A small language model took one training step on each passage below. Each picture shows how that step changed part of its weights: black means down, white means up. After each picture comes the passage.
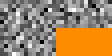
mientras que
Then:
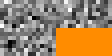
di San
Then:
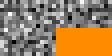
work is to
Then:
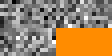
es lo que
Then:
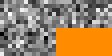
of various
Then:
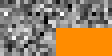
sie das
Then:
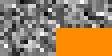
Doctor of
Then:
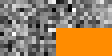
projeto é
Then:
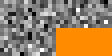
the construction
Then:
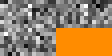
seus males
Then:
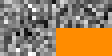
a sociological
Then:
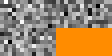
Sets and
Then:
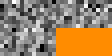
hutus de
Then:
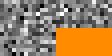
foram em
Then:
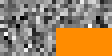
membros de
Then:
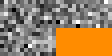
cuidado com
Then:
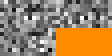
assim, o
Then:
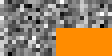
and information
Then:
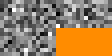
e Cultura
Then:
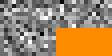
atento às
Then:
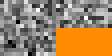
El diario
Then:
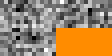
life and
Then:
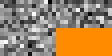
тил ва
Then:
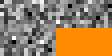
dar se
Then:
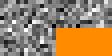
A Reforma
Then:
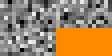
a realização
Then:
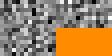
motifs for
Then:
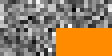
as teorias
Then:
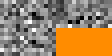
jaar 1
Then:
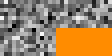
de rol of
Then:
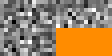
zu einer
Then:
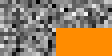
course of
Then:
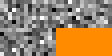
présente de
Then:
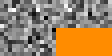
can be
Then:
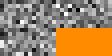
освіти в
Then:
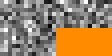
works of
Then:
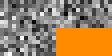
uchun asosiy va
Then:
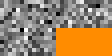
É importante
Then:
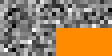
of water
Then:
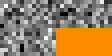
salas, a
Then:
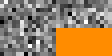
für *A.
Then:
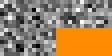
da Universidade
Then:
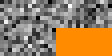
calidad para
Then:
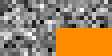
la percepción
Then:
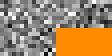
В данной
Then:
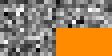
marche bien
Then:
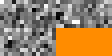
a long
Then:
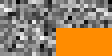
taxa de
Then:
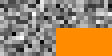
base da
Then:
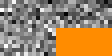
Lesen /
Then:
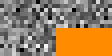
sanoat va
